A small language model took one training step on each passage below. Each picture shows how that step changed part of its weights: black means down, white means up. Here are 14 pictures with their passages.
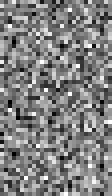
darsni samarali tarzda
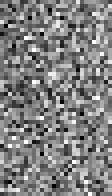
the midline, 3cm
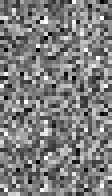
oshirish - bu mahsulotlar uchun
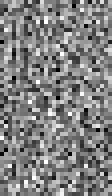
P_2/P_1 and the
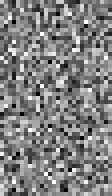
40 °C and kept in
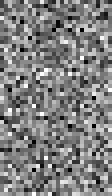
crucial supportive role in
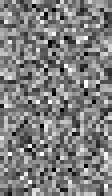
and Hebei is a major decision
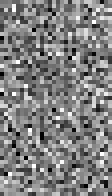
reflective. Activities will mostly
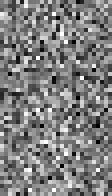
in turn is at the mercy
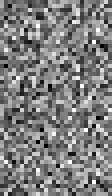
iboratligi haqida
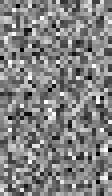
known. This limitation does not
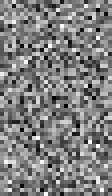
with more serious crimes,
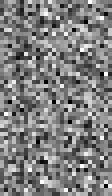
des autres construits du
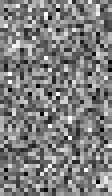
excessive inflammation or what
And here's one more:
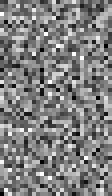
of civil structures. A key
